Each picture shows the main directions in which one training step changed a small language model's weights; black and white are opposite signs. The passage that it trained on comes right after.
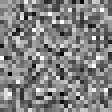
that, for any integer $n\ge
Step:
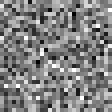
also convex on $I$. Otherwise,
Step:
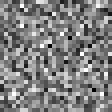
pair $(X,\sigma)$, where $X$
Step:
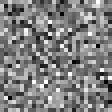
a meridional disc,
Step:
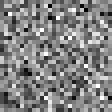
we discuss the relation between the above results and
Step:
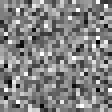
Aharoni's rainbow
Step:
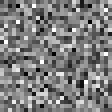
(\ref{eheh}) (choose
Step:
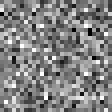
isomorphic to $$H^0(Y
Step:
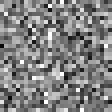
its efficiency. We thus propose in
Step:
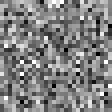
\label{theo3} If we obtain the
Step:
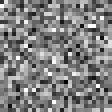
well, and if one can prove more strongly
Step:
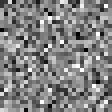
the $X_i$ are lattice.
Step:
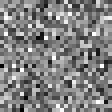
of $G$ are conjugate to a subgroup
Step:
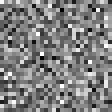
supported by the Simons Foundation and
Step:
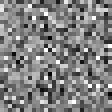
2). Estimate the final
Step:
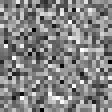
to investigate the performance
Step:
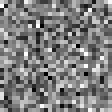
$z=py$. Clearly,
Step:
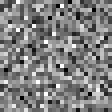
support $\Gg\subset\Gw$
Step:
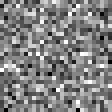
in terms of a star product. This is a
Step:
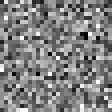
Salem conjecture}. Call an algebraic integer
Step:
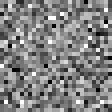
: {\mathcal Z} \to {\mathcal
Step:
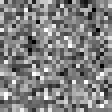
and $\omega(x) = 1$ for
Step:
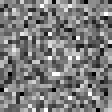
we get \begin{align} \nonumber
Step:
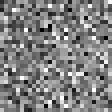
laminations is an immediate consequence of the
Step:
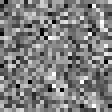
a generalized form of simultaneous
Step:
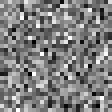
that $\displaystyle{\lim_{s\to
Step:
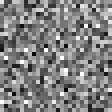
linear advection equation, which is known to
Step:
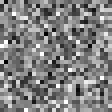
components which intersect at $3$
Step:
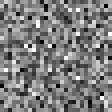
see that the unique lowest-order term in
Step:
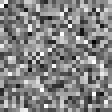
$p$-adic analysis, differential equations, special
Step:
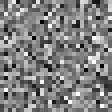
projection $\,p=\pr_i$ onto
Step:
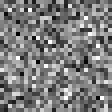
$\sH om_{{\mathcal O}_{\mathbb
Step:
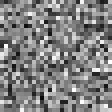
for a comprehensive exposition).
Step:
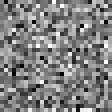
e^c_i(x))$ a rational
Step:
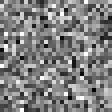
no coordinate of $\ga(u)$ is
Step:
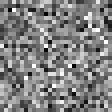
have the following \begin{Theorem}
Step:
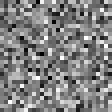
defined by this switch are as
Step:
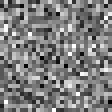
and Legendre, guided
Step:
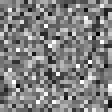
random noise with a standard deviation of
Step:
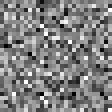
of pants.} \label{aCb}
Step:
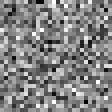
generalized eigenfunctions of $\bbL_*$ satisfies
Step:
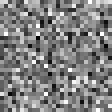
$x_r$'s implies that
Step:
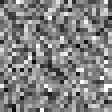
To thoroughly investigate its
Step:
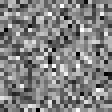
a single $H$\ti orbit by
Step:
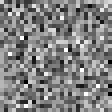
computed in $O(N^6)$ time
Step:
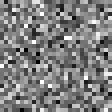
associated graded derived categories of $A$
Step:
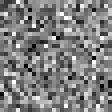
equation is $$y(x-2\pi
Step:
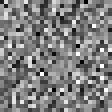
{\em semisimple} if each module
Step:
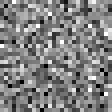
index $\alpha$ determines the smoothness of
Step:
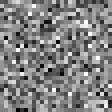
through a communication network:
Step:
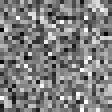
is, locally on $X$, embedded in
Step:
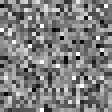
De\-par\-ta\-ment de
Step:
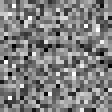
of choice of the initial condition, we tried
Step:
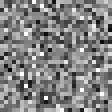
The natural map $\cL \to
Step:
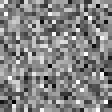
the right and left of each node respectively. In
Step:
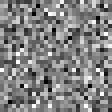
the harmonic oscillator called the
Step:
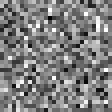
$U$ be a given utility
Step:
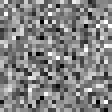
the $g_q:\mathbb{R}
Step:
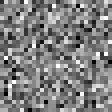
eliminating the far-field
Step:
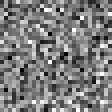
has tree-depth at most
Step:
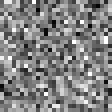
point in $\Delta$; or \item there exists
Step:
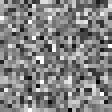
vanish; for role of survivor
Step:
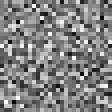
part c'est le polyn\^ome
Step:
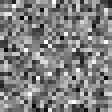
Schr\"odinger Equation,}
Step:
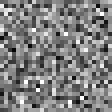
0$ -- simulation time; $ \left
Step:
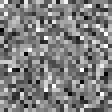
the auxiliary variables $s$. }
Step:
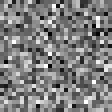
$\ATo_1$ the triple $
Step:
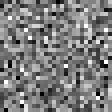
were developed for a given thinning operator
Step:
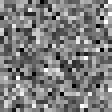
have gained much attention in various
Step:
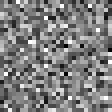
is called a {\em 1-cycle}
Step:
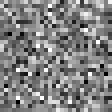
a remarkable improvement in accuracy from
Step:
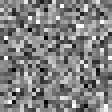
implies that admissible tangent vectors to
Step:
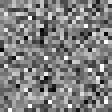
of extension of (\ref{es:4})
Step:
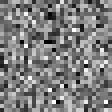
two sections we prove Theorem A, treating the
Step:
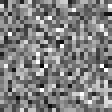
General Low-Storage
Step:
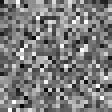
stability of a networked system in the
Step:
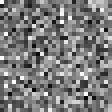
increasing, $\lambda(q) >
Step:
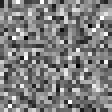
probability measure, which is point-wisely determined
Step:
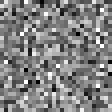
vertices from an even convex cycle $C$. Let
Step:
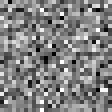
t$, with all $\gamma_i \geq
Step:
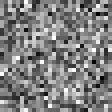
that the connection between multi-soliton
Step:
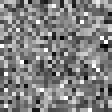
or functions from observed data, are a
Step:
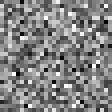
expansion we first directly use the governing differential
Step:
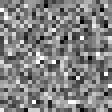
of the flag variety $\CB$,
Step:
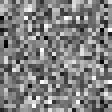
\ref{o retroreflector
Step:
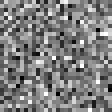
element, then $T$ contains a unique minimal
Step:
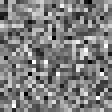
H\"older seminorms: for
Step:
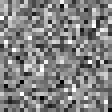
the Cauchy-Schwarz
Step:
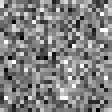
metric in $ \mathcal Q_{\diamond}$.
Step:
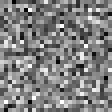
steps.% \begin{equation*}
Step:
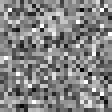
proposed a variation of the difference-based
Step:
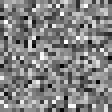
order $\delta \sim c (n -
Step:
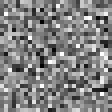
$\Psi$, then \begin{equation*} 0
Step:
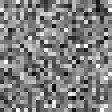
to again give a sequence of domains
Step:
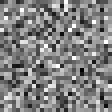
over $M$, subordinated to the
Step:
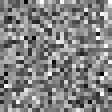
but non-elementary abelian group admitting
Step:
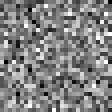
(D4); \draw[dotted,
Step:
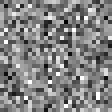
the Friedrichs realizations
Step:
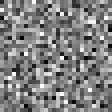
% geometrically finite by \cite[
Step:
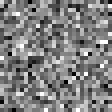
M \cdot \left( M \left[
